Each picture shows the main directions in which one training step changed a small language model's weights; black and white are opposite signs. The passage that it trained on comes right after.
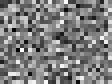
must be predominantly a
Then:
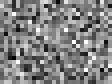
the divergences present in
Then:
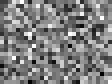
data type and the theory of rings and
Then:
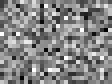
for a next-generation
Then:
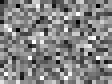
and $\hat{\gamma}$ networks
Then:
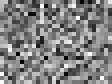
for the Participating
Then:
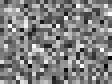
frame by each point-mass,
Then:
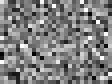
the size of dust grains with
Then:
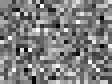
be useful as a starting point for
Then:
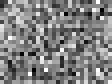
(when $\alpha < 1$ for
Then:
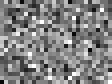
by an algebraic number on the ring of
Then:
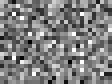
entropy, and the classical-quantum
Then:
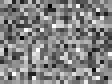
95\% CL bounds on the
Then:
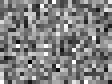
infinitesimal transformation will be a Lie
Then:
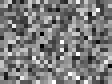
cubic B1 lattice structure. We find
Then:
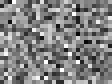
plane-stochastic tensors.
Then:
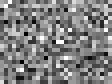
\begin{eqnarray} E({\bf
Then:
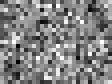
$\ell$ as a scale parameter.
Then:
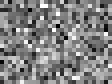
\eqref{eiof}. In
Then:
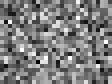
than $-1/8$. Therefore,
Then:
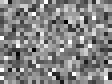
stiffness axis; \item
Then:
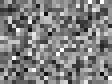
smaller than the slopes of all the
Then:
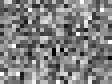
divisor $F$ of the blowup
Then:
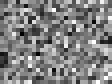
Furthermore, they found signatures of
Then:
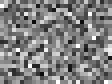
relativistic nuclear collisions}}.
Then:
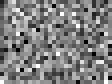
the highly stressed state there.
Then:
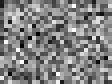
and screening charges. This interface field leads
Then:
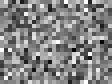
Training process of DNNs in the
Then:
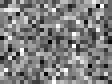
being most common. However, a number
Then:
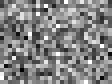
(c) distribution along the
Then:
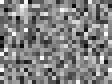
of \cite{hoy39}
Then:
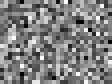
existence of the intensity nonuniformity in
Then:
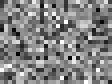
for certain values of the parameters. The
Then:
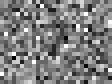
be seen that the value of
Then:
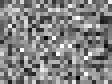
polarization level $\hat{\Pi}$ &
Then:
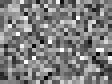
planning state region, and
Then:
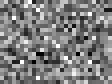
describe the photodissociation of
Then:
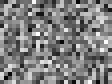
Ann. of Math.
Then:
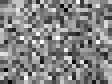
field. Taking the component ${\rm
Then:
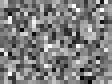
to the two aforementioned
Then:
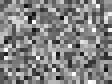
coupled to a white-beam compatible
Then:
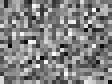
known that there exists a continuous mapping
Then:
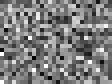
depends on $A \geq 1$
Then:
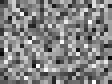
the route that it took.
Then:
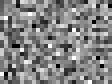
and $0\le m\le
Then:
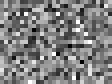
For example, for the case
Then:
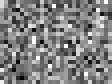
the metric can be written as
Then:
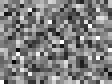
*ACS Appl. Mater.
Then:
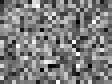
and belongs to $\No$ in light
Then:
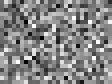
sexual images, and
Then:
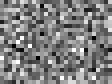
such as increased competition over shared
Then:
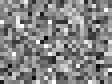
node is represented by the corresponding hash
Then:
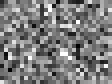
an almost 60% change in the
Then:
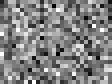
the modes $C_x$ and
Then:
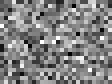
and for OCT-based is
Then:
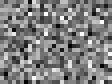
of implicit symplectic maps using the method of
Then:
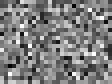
But here is a non-symmetric version
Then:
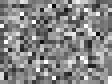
A functional analytic point of view.
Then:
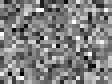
p1}. We now express the
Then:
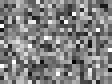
+ \tr U V \tr W
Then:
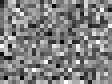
the heavy-Higgs limit. A
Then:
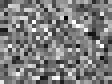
faint CO emission feature extends
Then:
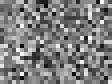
Dubna, Dubna,
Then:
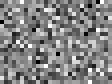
n \int_{\{\theta \in
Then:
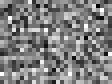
value of $\nu_0$ is
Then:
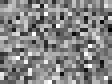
between the model and the actual
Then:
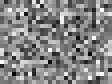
satisfying (\ref{initial data
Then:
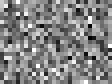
are now ready to prove the
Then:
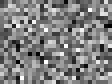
results obtained in the channel it is likely
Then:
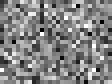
for the tuning of a
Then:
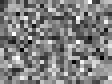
incorporates both the proposed characteristic method and
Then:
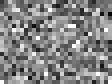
a suitable design might provide high gain
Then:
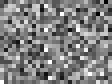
method in this the paper.
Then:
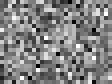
These images were used as input into the
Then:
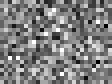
this $\pi$-pulse give
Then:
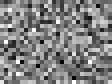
follows from the fact that representations
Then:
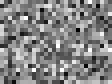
corresponding fixed set are contractible. The
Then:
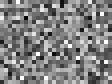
neurons from the population by
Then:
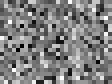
\mathbf{Id}} +
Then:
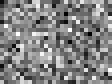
and probability given the central role of the
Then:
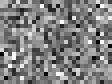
Uncertainty for entity
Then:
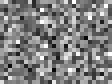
$\pi$-group. Consider a normal
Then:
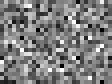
arbitrary equivalence relations. To compensate
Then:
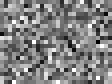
target identification for passive radar
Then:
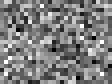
exhibiting thermal blackbody-like
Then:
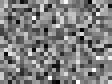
Based on this observation, we
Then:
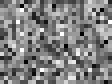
{\bZ}_3$. Figure below is
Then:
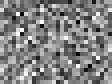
we recall some facts concerning length
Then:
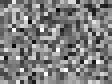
taken into account in a natural way by
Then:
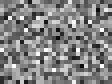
geometric different, thus there are at least
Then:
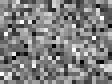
This provides strong evidence that the physical content
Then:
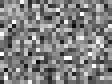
diffusion-limited case and in the
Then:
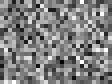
seriously, then one can
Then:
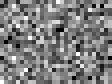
use specific algorithms. In other words,
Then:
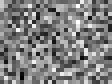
potentials realize a quantity limit and a
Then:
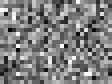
in right panels of figure 2: When
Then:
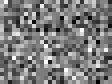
systems under certain constraints defined by tensor
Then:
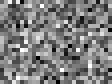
hybrid DGSE/FV operator
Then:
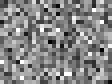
is multiplication by $m_k$.
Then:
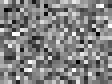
which is the received power
